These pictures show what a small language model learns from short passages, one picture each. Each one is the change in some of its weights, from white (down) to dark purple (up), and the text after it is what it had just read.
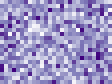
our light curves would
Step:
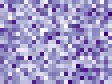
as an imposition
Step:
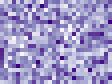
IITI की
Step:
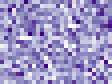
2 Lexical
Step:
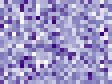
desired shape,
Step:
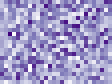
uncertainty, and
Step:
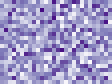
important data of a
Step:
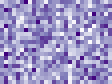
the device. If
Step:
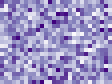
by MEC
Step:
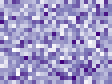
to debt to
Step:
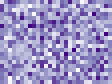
was obtained by
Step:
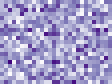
not needed, because
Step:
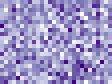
time $t =
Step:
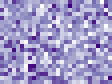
subspaces that
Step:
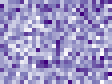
positive integers
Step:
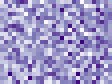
of sight and
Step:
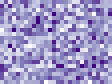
labelling methodology
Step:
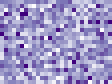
the superconducting films
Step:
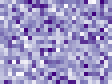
Sea Research,
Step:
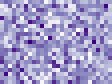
Los autores
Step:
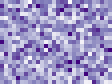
highlights that
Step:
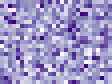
and pitch
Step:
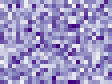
sizes, allowing
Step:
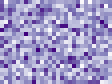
positive impacts. The
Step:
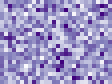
follows. For either
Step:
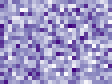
В статье
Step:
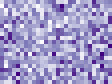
A node belonging
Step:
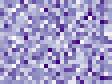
und Anwender
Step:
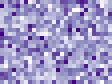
di bagian
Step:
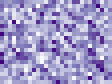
book entry
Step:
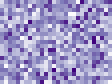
Scientific Research and
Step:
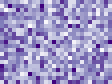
are treated through
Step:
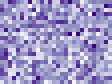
explained by the
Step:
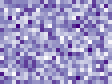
gene and experimental
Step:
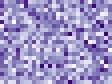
with the tenets
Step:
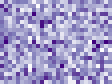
energy calibration through
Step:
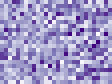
related to the
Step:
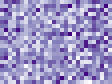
of the qualitative research
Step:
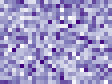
shown for a simulated
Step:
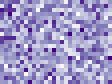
Despite its potential
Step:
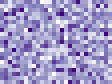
2025 a organização
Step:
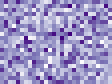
model the nature of
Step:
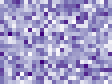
used to predict
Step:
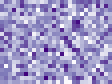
current density rise until
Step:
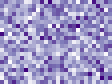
eV}$ and
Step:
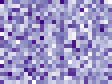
“Open Science
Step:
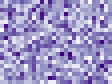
converges. When
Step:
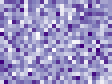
2$ then it
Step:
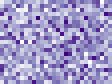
effective mechanism in our
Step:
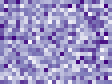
where the length
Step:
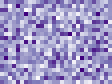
the results of the
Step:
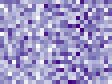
follows, and all
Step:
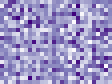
and their assessment of
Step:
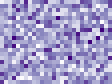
a steeper
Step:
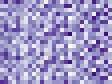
on the basis of
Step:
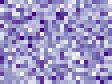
observed 40%
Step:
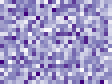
a quantitative analysis
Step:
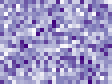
parallel [Fig.\
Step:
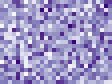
rate with the change
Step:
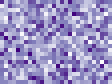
we report the first
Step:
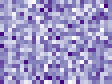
measurements now with
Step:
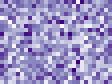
creation of green cluster
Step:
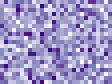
information found in the
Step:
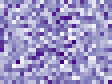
von einem
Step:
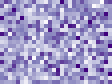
as \be
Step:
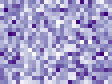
to extract accurate
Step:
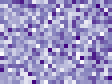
runoff from building
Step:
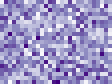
is similar to a
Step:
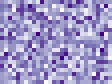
switching. The
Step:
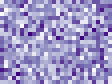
A lab scale
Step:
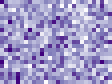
noise generation,''
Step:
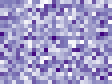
on a finite interval
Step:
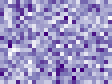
rice is
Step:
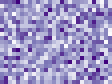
Due to the
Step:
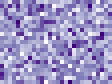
showing persistence
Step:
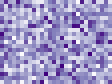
Pauli operators in
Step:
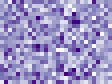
kasbiy faoliyat
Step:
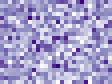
of feedback closely
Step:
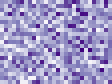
same as in
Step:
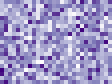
the positive direction and
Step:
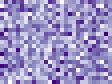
is only on the
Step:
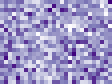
the chances of
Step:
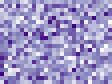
є те, що
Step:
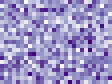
were explored in
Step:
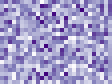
perceived stress among
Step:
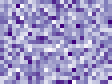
у ҳолда
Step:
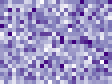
their duties with
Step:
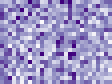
de verticalização
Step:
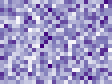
at large.
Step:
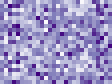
insight can be
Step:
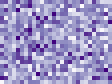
Engineering from
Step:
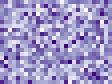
stress within the
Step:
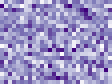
proteins of
